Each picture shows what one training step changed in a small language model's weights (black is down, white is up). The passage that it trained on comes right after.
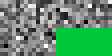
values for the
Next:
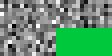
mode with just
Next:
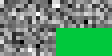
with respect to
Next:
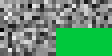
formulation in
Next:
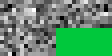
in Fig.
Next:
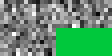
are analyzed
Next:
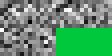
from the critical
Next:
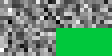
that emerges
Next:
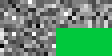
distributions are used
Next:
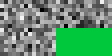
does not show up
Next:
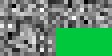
$. For the
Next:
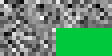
This possibility
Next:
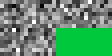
we studied the
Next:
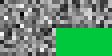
the separate
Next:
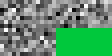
between the cases
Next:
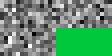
In this section,
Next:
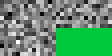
not mature
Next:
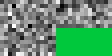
of any realization
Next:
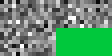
collected the
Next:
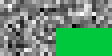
and standard
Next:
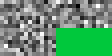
set of 9
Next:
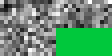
of black
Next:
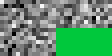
density of at
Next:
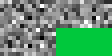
response of
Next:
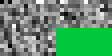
a spinor in
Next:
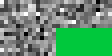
and one can
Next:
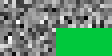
group, the
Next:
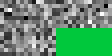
the static potential
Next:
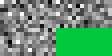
4 mL of
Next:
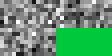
total energy and total
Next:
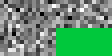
significant work to develop
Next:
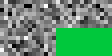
This we do by
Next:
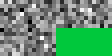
focus on
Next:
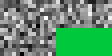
are used for
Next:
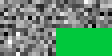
not used due to
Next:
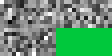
obvious point at
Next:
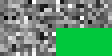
fields were not a
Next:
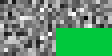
types to
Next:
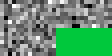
a window
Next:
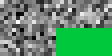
this section, we
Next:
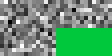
enough to
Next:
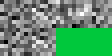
and at very
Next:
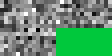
in these systems,
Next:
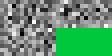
fractal dimension
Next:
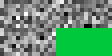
but this requires
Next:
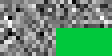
discuss here the
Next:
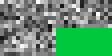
to guide
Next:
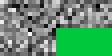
there will be new
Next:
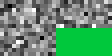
in either
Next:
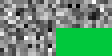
differential relations
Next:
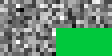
(or interaction)
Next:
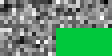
of kernels
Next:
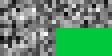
by the National
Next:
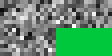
to evaluate the
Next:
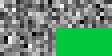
In this work,
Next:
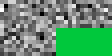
see a clear
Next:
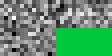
of producing
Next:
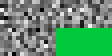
effective or not.
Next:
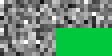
and so is defined
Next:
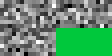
included in at
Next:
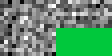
very end perform
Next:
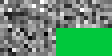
same temperature for all
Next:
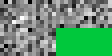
is to be expected
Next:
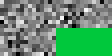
that no current term
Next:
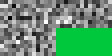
optimization effort
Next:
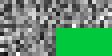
the accuracy
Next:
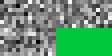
absolute values
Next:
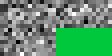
from any of the
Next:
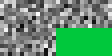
presents the
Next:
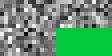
efficiency would
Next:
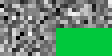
for useful
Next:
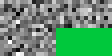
readability of
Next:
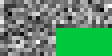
each of which has
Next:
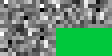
as well as the
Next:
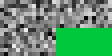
is for the
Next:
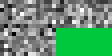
times in order
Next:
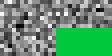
a proton of
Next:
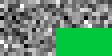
function $F$
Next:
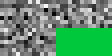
a proposed
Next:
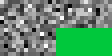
that in the
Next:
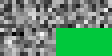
the set of
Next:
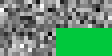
correspond to a star
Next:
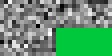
of China
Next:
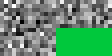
our option of
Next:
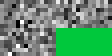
\and E.
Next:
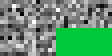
states} near the
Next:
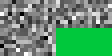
which depends on
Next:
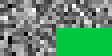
incidence up
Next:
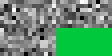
such as increase
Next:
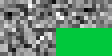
deformations of
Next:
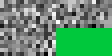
indicates the
